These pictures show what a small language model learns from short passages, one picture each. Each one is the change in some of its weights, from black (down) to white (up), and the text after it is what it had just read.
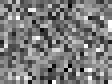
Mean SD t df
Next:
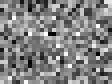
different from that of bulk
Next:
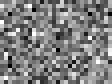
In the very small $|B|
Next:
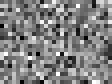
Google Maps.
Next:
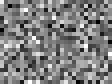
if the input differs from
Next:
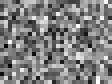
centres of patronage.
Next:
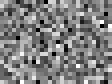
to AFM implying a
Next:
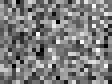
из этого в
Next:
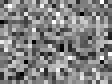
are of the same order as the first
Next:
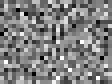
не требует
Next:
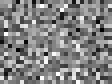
a Consolidação das
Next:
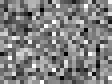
paint samples.
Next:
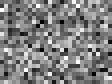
is equal to 1 and the other
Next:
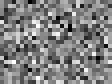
(hereafter F) in the
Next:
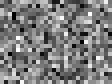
source of the HII region
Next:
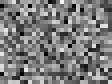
preserve the unique
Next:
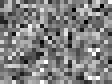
is how accurately the
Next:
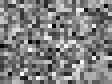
recent books include:
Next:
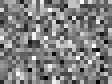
transformação maligna e
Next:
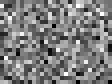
developing an international career
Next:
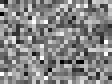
the research. Soybean
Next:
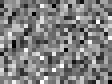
research and public health.
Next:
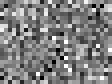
Jiroft, Iran
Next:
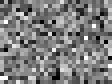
ANN models, which were
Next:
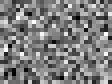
used to evaluate the density of
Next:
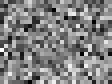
native mistletoe.
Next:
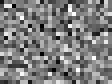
for environmental monitoring
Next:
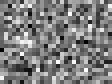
retina was done by an
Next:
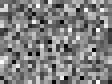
net pay equal to other
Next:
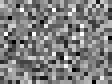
Slosman D, et
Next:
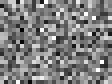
Em seguida, é
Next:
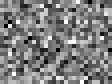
that the extended
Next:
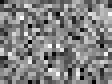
for effective construction of a
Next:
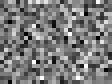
transfer scheme derives
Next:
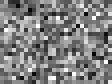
The upper 2$\sigma$
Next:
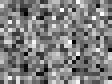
% UNIV
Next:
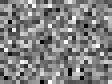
an initial application of this
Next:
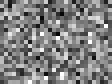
on the substantiation of using
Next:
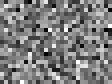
utilized for proportional
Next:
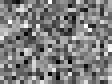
pas un modèle
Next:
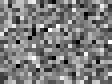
available in the IRAF
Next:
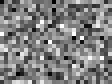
shape and promote the
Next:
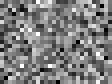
las tasas negativas
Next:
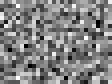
people engaging in
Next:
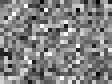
and solid line for the two
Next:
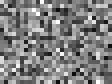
asosiy mavzuga
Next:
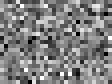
of phases, with every
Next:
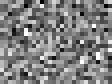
bo'lib, bu
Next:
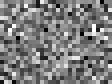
ichiga oladi.
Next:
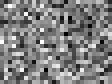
most of the area is
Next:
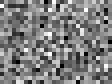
in a silica
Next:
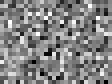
is devoted to the
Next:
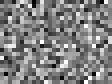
included in the study.
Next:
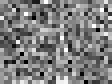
the sources is properly
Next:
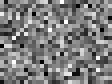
very best reason for
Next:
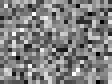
multi-chip systems. With
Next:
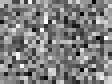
та його ролі у
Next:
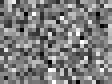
\begin{pmatrix} 0
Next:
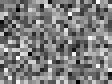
running the program
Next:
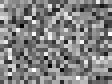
and 12]. Result and
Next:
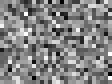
nuestros cuerpos
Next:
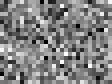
(increase D in
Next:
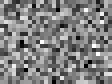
improves the overall system
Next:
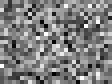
but the essence is that there
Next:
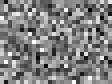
tensors F, G and H
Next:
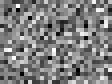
open question to see
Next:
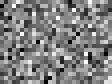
no way to separate
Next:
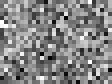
7 de junho de
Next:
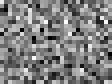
their new confederal
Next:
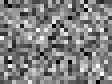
and evening and that
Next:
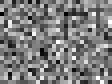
DistilBERT ft
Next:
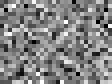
behavior and in turn the
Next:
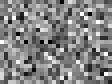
of excitation power.
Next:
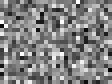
null hypothesis,
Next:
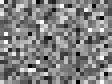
tadqiqotlarda ham
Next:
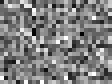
experimented system is presented in
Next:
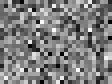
el deporte y la
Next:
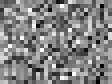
an RNA *ff*
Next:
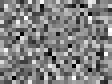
dedicated to this
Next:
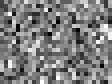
magnetic effects. The
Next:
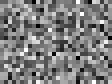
Ho Chi Minh
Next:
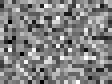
reguler dan obat
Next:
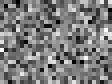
first paramagnetic
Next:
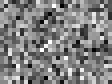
Hot spot analysis of social
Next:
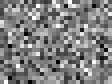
a refutação a teoria
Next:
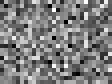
storage component. The
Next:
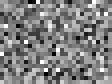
1st year MBBS
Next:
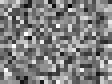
em francês; mais
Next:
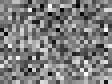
ega. Ushbu
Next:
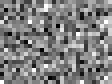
Worldviews That
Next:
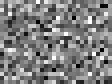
quantity that defines
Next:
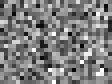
R \begin{pmatrix}
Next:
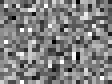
analytical potential form given by
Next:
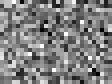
may be met if content
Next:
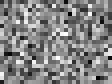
na Wyżynie
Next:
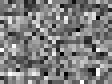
is visible in all test
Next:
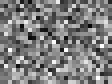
у створенні
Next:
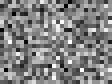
voltage; both effects
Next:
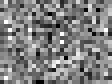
The first scenario
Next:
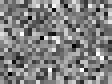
mass matrix ${\cal
